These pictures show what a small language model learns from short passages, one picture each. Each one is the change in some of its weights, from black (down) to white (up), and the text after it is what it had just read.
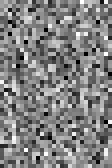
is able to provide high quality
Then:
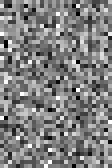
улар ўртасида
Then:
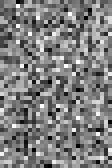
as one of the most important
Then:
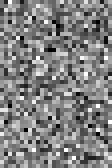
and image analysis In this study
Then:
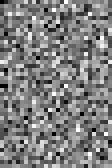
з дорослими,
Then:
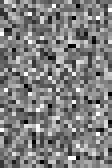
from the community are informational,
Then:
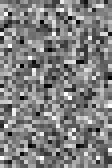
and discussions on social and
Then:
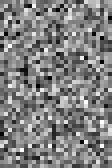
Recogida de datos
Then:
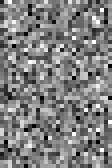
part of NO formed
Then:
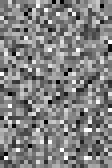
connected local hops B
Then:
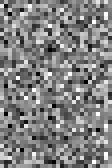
conductance and other terms,
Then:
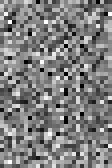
an interdisciplinary
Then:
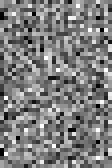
the null) on a
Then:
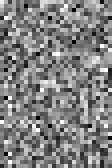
A, Aristil J,
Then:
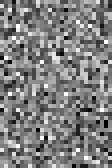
kerak bo'ladigan
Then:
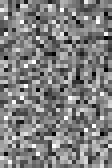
sa bokabularyo
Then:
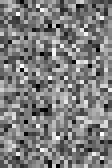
certain way, I like that
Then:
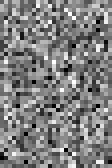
By varying the
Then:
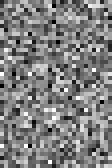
(c) Output of
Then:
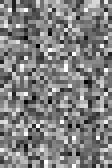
Peak Memory
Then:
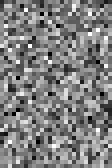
Darslik, prof.
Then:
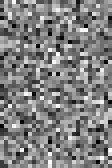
4 in the normal mode
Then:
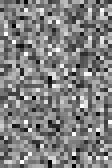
case of thermoplastic
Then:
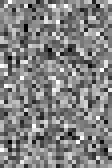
cada uno. Dos
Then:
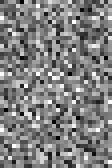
because there is more than one solution
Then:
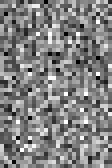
education institutions that universities have
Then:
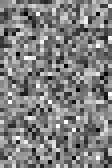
language learning process in a more
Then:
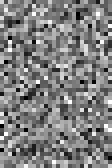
distinct advantages of
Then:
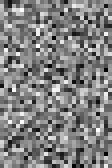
uning sabablarini
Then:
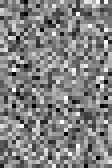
economic, geospatial
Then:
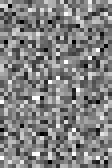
properties are given. Key
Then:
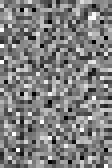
(DTS)* and
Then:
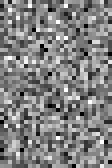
1$ and for every
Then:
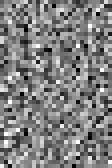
por muitos estudiosos
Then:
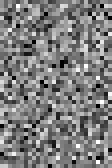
pupils of the main
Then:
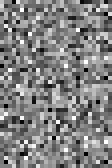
Social Experiments,
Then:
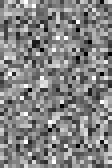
(environ 1/5 de
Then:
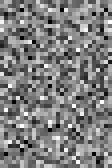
months (with the
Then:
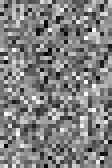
M. ISSUE OF
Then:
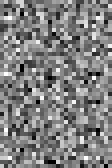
viable and environmentally sustainable
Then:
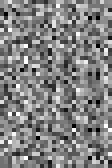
have been developed, tested,
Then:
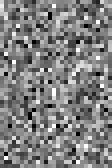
therapy allows us to
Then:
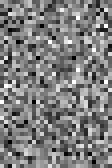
sind Journalist:innen von
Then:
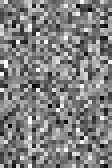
тому, що такий
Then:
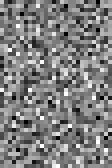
nurlanishining optimal
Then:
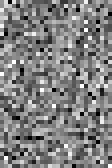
et régionaux de
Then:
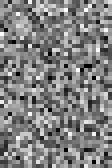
model, nominal stress and
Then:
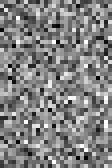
How has it been able to
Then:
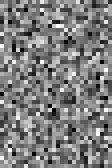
Citation: Butler,
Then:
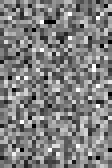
operations and by the respect
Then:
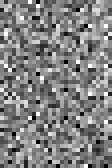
проблемою того часу
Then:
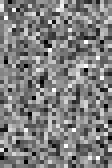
positively influences the
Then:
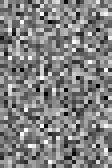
surdez que não o
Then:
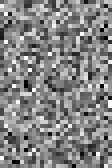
ions in normality and
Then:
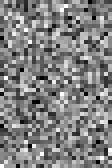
in the ensemble, are
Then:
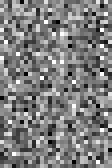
of the extrapolation.
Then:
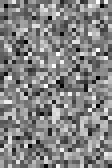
vitamin D decreases
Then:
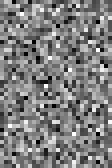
of R & I actions of
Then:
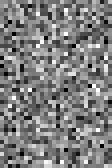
force resists it. The
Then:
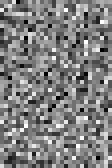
individualistic family structure the
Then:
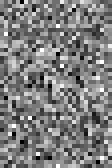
arrangements. The use
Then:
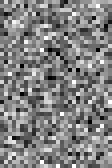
selenium uses and
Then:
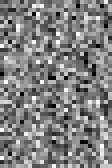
performance and processing speed, and
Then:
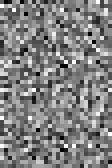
instituti jurnali
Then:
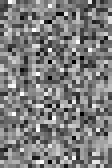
72 casos entre 0 y
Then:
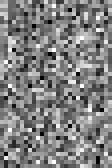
views beyond its
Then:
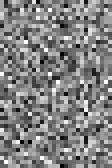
quantum mechanics does not
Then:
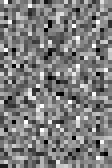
and computer engineering from
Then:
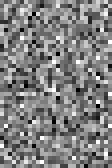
of sensory and motor
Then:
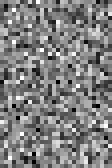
protesto armado
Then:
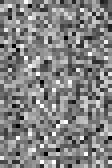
residual stress measurement method
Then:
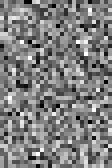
на «принцип
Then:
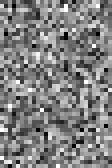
mamlakatlar bilan
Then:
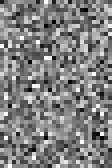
възможност за
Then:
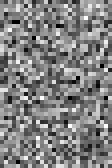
S., Singh,
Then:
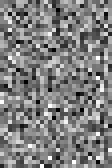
of magnitude
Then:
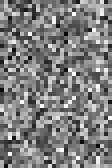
Akprind University. The
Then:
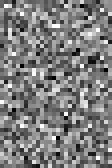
Zhou and H.
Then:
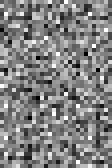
з фізіологічними
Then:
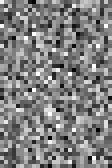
computing has become one of
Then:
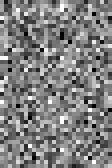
lechenie patsientov
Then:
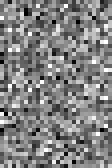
Training - Area F
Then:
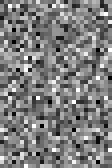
use of Grammarly.
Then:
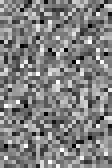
muommalarga milliy
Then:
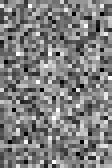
jamiyatini qurish
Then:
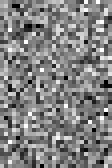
good fatigue crack
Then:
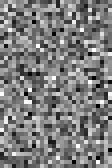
involvement of the left
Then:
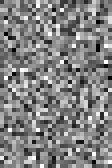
benzene ring is
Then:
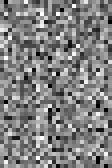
Regarding the brain
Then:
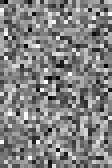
1. Chemical composition
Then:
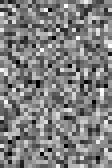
a beginning»²
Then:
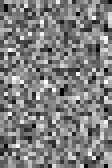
pembelian, harga
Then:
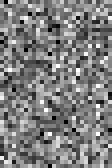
enhances the well-being
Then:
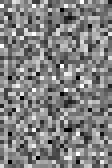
προς τη
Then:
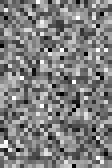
com cerâmica
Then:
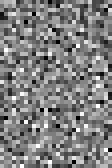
the present study was to assess the
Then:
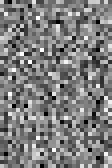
search keys. The
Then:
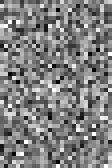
ҳар йили 80
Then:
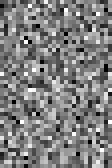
part of India. It is
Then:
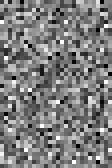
The choice of substrate
